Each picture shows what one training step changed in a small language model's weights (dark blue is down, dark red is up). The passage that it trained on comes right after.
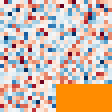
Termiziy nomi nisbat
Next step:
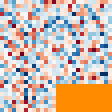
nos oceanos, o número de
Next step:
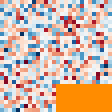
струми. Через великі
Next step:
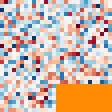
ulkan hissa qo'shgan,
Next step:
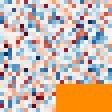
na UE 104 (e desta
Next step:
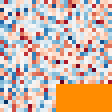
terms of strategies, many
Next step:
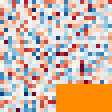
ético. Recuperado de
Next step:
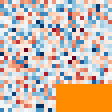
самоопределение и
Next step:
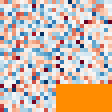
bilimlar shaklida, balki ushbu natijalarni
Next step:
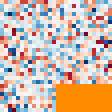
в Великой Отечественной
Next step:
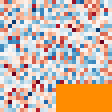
yapı olduğunu savunan sosyal
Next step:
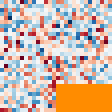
nuova cultura alimentare, attenta
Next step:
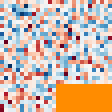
keng ma'noda sezish va
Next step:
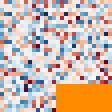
conjunto, este esclarecimento pode
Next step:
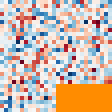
de captación que aumentan el tiempo
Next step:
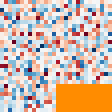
ogni indicazione dello stesso
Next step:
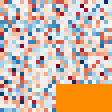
Vorschulalter bereits
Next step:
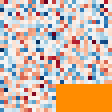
микробиома; -
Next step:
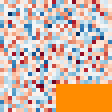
patient a été traité par la
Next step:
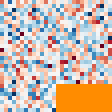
edir [10]. Monitorinq
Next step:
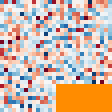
futbol tizimidagi KPI asosidagi
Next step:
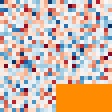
Mustaqillik davriga
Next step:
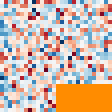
- HERNÁNDEZ
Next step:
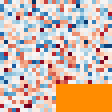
moest zijn: juristen,
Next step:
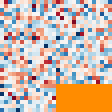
benzi transversale brune,
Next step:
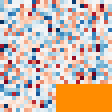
ensaística barroca, que
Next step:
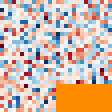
luominen kansallisen politiikan
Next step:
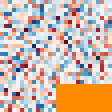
dalam pelajaran matematika ada proses
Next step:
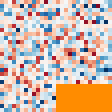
випадках частота ХП
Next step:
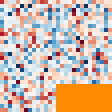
[3], если в начале
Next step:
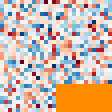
ва яллиғланиш
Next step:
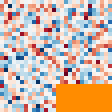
nhiệm vụ
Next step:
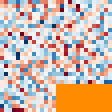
Khallieva Gulnoz**
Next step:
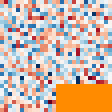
Increasing the innovation potential
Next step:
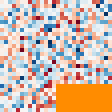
Competencia en Investigación en
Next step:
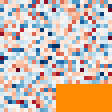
рис. 2. На наступному
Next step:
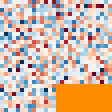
النقد الموجه لنظرية
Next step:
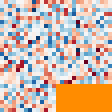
importance for meeting the
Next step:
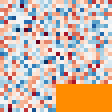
желательного аллеля.
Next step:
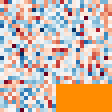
ihre Nahrung zunehmend.
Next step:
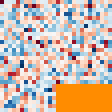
minha corporeidade? Ao
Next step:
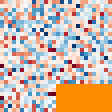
yaki nalezhat do
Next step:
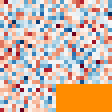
kasalliklari yurak-qon
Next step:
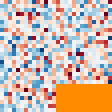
- фуқаролик объектлари
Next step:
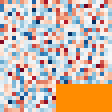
видання / М.І.
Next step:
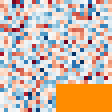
o'qish huquqi belgilab
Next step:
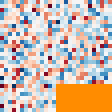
finestra scorrevole Come
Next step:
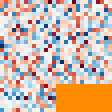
[6] predlaže skalu
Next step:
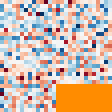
а значит — максимально
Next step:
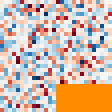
3 de abril de 2025, asunto
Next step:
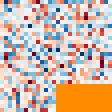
in school, record any
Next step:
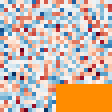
increase in community member
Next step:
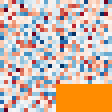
o'z e'tiqodi,
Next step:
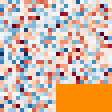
of DDM *L. cicera*
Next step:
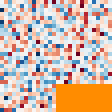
otros grupos de estudiantes; - 4 %
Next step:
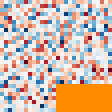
saída do ventrículo
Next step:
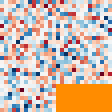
viloyatida ekologik va yashil
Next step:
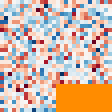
daily lives. In
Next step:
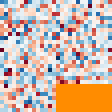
halla regulada por el Ministerio
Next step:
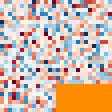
más largo –círculos que
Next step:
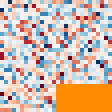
etuvchi asosiy omillarni takomillashtirish
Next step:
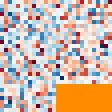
espaço, iluminação e
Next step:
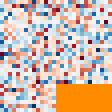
Решение педагогических проблем
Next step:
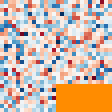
даже при знании всех факторов
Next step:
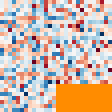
la utilización de los recursos materiales
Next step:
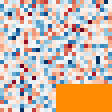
внутреннего склада
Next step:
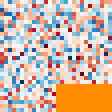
produção, no próprio vazio ou
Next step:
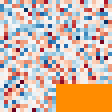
литературе умственные
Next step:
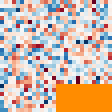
was het instituut Kuijper.
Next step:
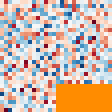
unchalik farqlanmaydigan
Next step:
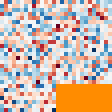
diz respeito à incorporação de tecnologias
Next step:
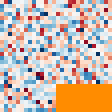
functie van den accountant
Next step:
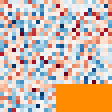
kasideyi halife
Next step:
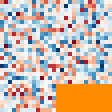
tizimli ravishda tashkil qilish maqsadida
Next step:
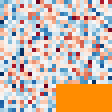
interest in the introduction of
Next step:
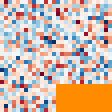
baxshishi dasturxonidan,
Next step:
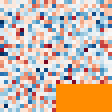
producción misma de la obra. La
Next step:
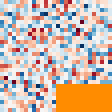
cultural heritage"*, Montreux
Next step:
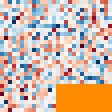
beings. Keywords:
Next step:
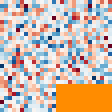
ijtimoiylashtirish omili sifatida art-terapiya
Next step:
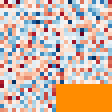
respublikamizga so‘ngi
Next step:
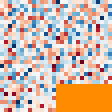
yang menyatakan: 'Sejak
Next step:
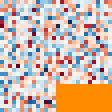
stelt duidelijk dat de
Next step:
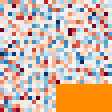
professor-o'qituvchilardan katta pedagogik
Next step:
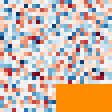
Portanto, após a cirurgia
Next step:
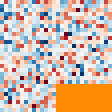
капітальних інвестицій
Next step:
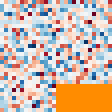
в целом за счет различных
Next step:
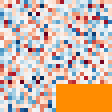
va yo'nalishini tushunib
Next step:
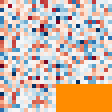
0 \leq x \leq
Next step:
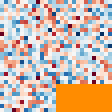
of interest. Поступила
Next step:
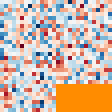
приема на работу и
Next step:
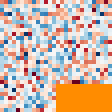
atividades humanas nas cidades tem gerado
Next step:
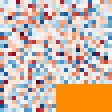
sistematizadas Pesquisadores
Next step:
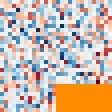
agar otlar bir predmetni
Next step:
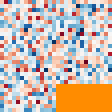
eine Quelle dar, deren
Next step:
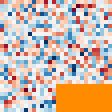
животных отмечалась
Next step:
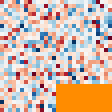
Tajriba davomida 450
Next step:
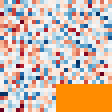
meseta que puede durar desde
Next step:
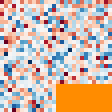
Dümling (Berlin);
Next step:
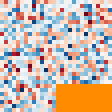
ham yangi yondashuvlar taklif qilinmoqda.
